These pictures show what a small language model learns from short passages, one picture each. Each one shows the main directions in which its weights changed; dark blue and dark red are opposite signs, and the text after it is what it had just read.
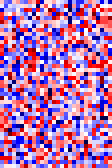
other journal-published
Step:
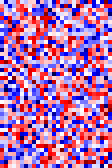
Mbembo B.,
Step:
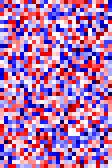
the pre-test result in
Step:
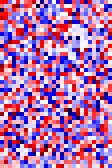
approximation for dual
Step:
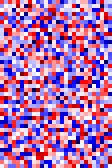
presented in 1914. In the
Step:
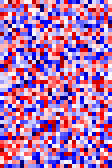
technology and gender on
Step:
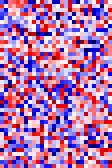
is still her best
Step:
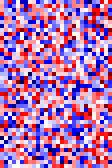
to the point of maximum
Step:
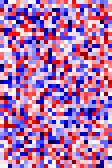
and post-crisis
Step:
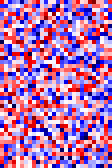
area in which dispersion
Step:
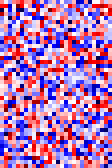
correct isotope
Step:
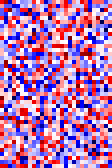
line represent the MC
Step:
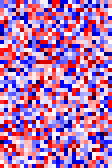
positive and one is negative.
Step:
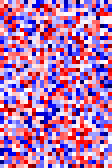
in Nigeria has often been
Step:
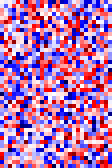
procedures to ensure the
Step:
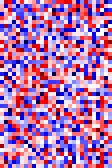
administration, take
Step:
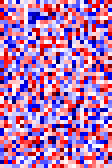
worth considering in order
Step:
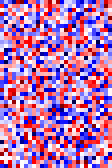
vineyard, 200 m
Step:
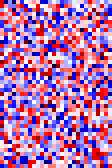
of patients (%) None
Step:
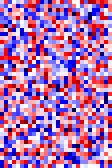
with expressions of hate
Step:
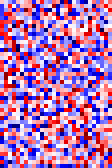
share of coniferous
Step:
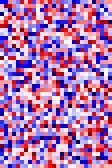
as well as evaluation problems and
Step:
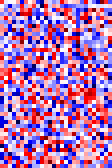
This GE, which is
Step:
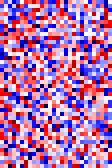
of the person with a disability
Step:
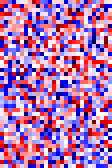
separation tower;
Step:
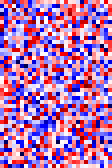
of the matrix. In
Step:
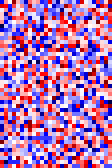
incidence angle. For
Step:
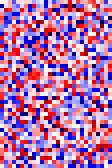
I do not go to the
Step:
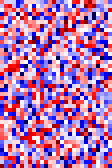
capable to provide required
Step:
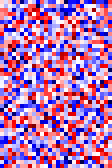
and energy storage properties
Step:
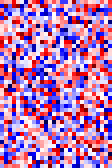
Infection in Pigs
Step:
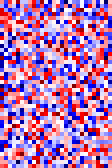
estimated operative blood
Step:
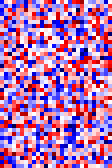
willingness of these patients to
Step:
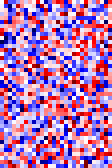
with 20 milliliters of
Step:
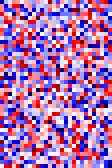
\gamma) = I
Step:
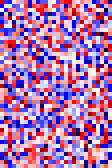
in the North,
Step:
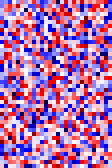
daily activities. As
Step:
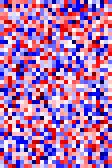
parameters in the PFC was
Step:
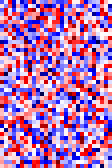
of how power naps
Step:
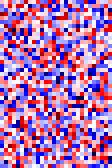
passing through the city
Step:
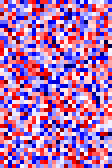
and slow nutrient
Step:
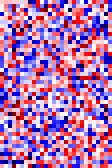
Regency, South
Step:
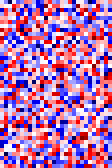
those aged 17. This
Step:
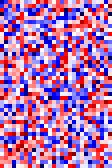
surface of shelling
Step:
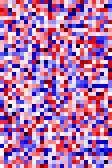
contributions in the years
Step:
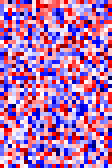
of the waiting time
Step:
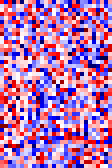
(GAI) in
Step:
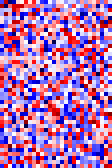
that disability has found representation
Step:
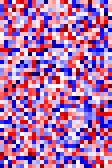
that the activity started to
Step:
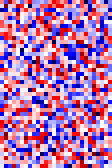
devices. Informants
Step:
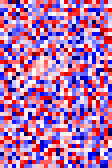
for representing the words
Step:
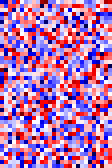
students how to navigate
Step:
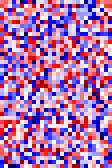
4 species between 60-80
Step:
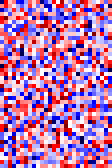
family monitoring and
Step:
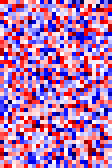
composition. We prove
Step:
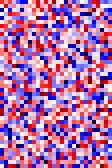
1 All populations conform
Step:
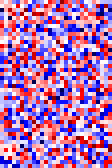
resultant stress amplitude
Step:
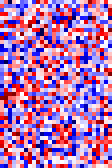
versa if the data
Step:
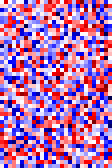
RMS amplitude =
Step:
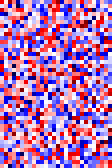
using the interlingual
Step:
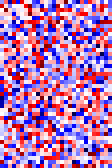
can be found around the
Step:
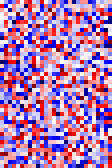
aimed at promoting
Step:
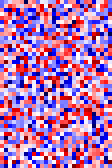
mobilisation and
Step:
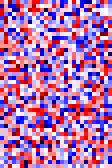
after detecting the vital
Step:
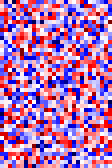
of the site is about
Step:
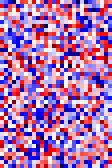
as Ziyonet in
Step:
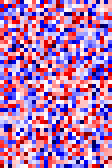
depends on the problem and the
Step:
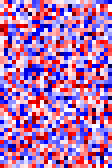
request. Ethical
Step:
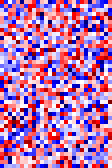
DPM) is presented to
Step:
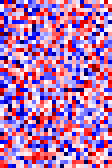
of 6 months after the
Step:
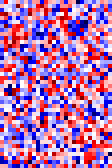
healing, reduced
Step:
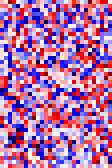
complex is formed with the
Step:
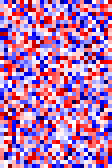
than that from the 67
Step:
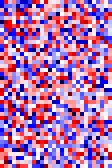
the two arithmetic
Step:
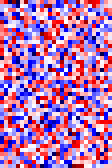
source for research on big
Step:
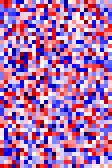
the radio spectrum
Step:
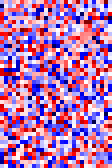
ACE_i are also
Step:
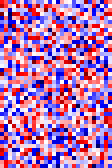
knowledge. EC1:
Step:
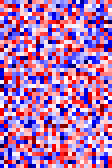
human-beings and their
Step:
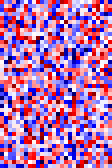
understanding of recent advances
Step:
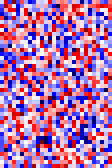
report of the Republic of
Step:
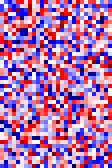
pedagogika -
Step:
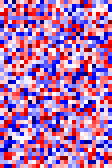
of each of the six
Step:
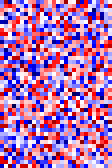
abdominal pain or
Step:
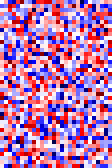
large epidemics with
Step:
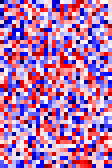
Agenzia per
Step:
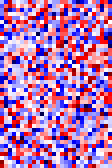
18 meter tall
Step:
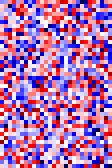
the graph, we now
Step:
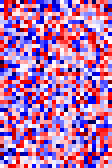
numbers are printed
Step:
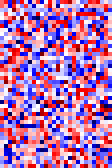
high security communication system based on two
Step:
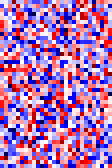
damage a salt
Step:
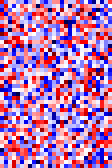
b with $c(b)
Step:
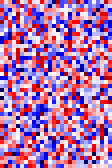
review followed the methodology
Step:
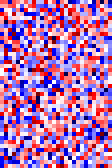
Conjecture 4.1.
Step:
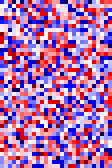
that the learning outcomes
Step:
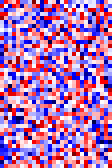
relation to gender related
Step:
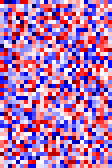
curves for the studied area
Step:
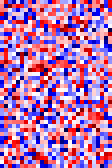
adenosine 3',
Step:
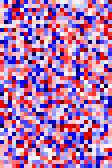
of Cluster 6,
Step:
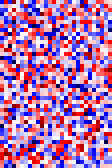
of 25°C was found
